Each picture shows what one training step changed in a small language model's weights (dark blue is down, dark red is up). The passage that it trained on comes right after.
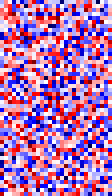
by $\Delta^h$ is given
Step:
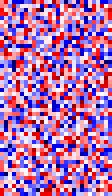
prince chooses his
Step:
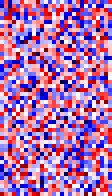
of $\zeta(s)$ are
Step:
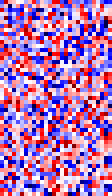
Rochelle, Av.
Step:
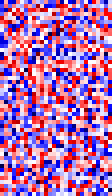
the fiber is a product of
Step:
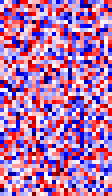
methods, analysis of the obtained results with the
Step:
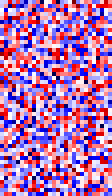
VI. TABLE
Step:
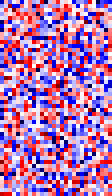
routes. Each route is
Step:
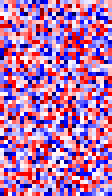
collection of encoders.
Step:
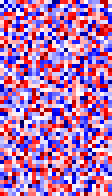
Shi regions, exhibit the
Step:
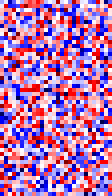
complex plane of $s$
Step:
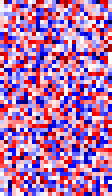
digital currencies like
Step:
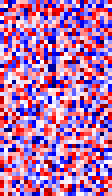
to formulate our main result it will be
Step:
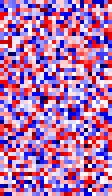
any such $F$, we have
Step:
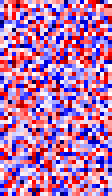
produces an explicit solution formula
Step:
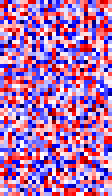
supported. The supports and
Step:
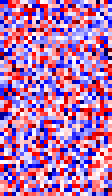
and attenuates responses to
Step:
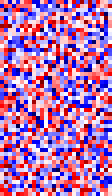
Study the personal factors of
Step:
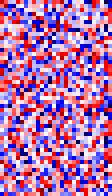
rainfall of monsoon
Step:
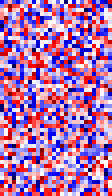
predict a variety of
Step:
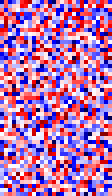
that these factors, which pose a
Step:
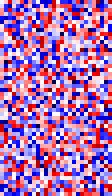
c : P_U \hookrightarrow
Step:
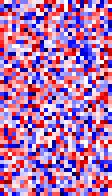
$N_{2,\epsilon}$ such that
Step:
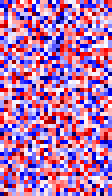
peaceful co-existence.
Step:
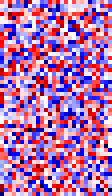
upper bound \begin{equation}
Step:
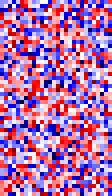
for the senior management of
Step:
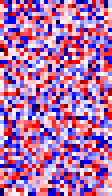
design of bridge structures and design
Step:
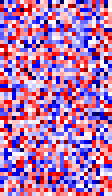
between body mass index and
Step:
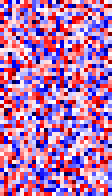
show how, for specific cases as
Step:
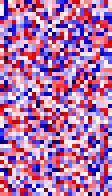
Arabic sign languages
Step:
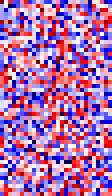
the drug is about to
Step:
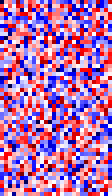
to other codes when described
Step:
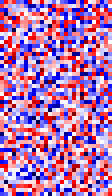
, & \mathcal{K}\cap
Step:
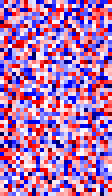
API is a commonly used
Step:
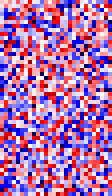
population in tomato during
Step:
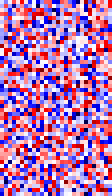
the undissociated VFA
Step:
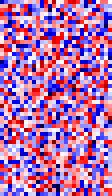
a steered-beam
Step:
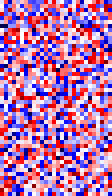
to the original probability measure
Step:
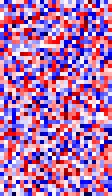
Lunch Closing
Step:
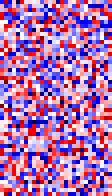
\section*{}I would like to
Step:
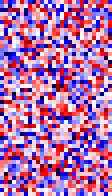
is due to the time required for the
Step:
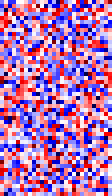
the future we are going to
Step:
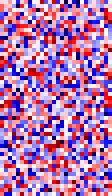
to the book of Hofer and
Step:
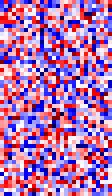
the proof. \end{proof} By
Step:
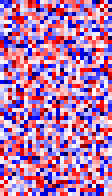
culling (Fig. 1)
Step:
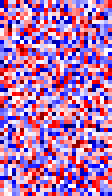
both stable and unstable.\\
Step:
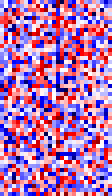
the average conditional log
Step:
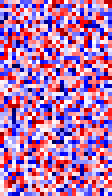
of power tiller, the
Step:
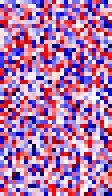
Guha,P. and
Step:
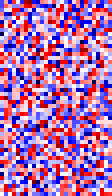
This transforms a manual
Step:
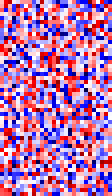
the superconducting disks and
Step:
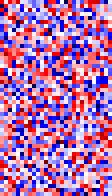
fees and usually their peer
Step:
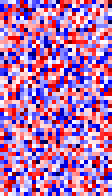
by the commutation rule: for
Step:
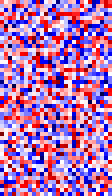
equal to $-1$, and
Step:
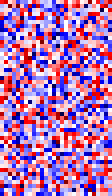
The DESCARTE study
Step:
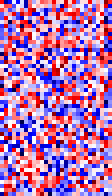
of the Petroleum
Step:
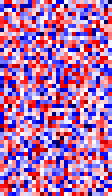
is the obstetric setting, which
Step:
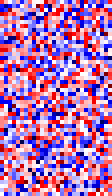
$M$ if it is a derivation
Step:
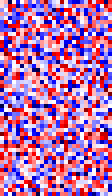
central network for 5G mobile
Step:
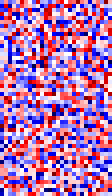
of the coatings, which were obtained
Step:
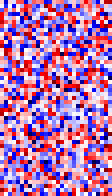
specimens, Buzan,
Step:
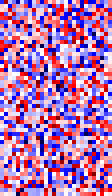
\end{equation} The solution spaces
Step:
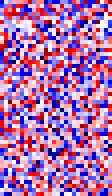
Even more is true. It is
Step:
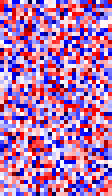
The purpose of this article
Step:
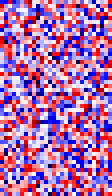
100\\ Learning rate &
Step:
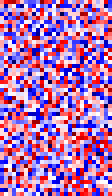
Note that $\LM (\T
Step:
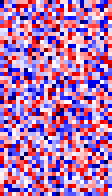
opposite directions, which would
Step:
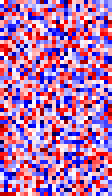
the different methods of measuring OV,
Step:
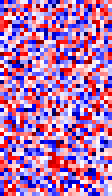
the mesh. On the other
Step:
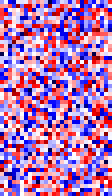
species had three replications in
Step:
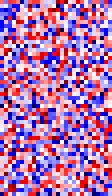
the structure of the population which were
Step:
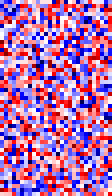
values selected for h and
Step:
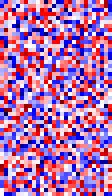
X be the input data matrix. The
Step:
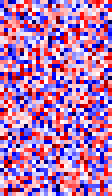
work of Adam-Fares
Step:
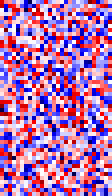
\begin{definition} {\em If
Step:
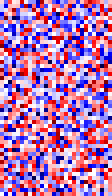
first one, for two reasons:
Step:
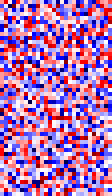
with a thickness of 1.6
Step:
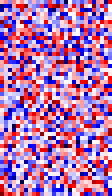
on the front page of
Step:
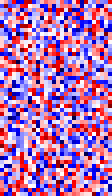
For this reason, we
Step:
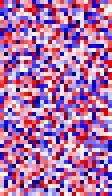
financial products are depending
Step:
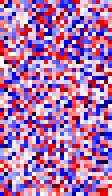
one has to take when getting to
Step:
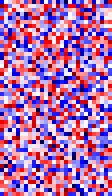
of pressure in order to avoid
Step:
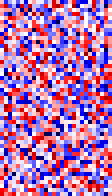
shape of this PL band
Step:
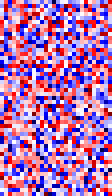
on $H_\lambda$ such that
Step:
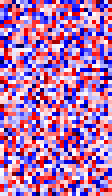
certain aspects of this
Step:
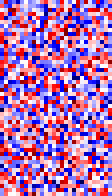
theorem (see \cite{Mac},
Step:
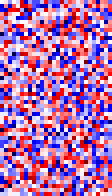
by adapting and developing
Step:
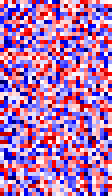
Std.Dev %
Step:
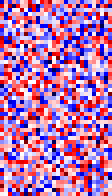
3500 specific math problems
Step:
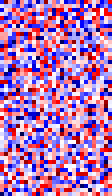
\P$ (so the action of
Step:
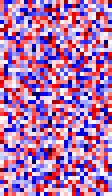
hepatic impairment in
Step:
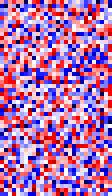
kernels, i.e.,
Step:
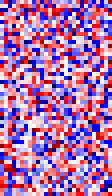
to see that this class contains the class
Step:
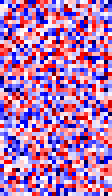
the gas temperature can reach
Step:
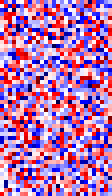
data that satisfy the Navier
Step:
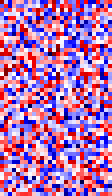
P-value Hypothetical
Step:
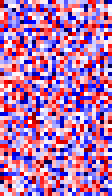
key impacts of the
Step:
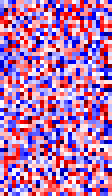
the socio-economic
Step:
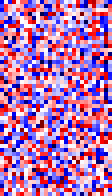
procedure is as simple as it
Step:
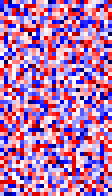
are satisfied, it follows that the
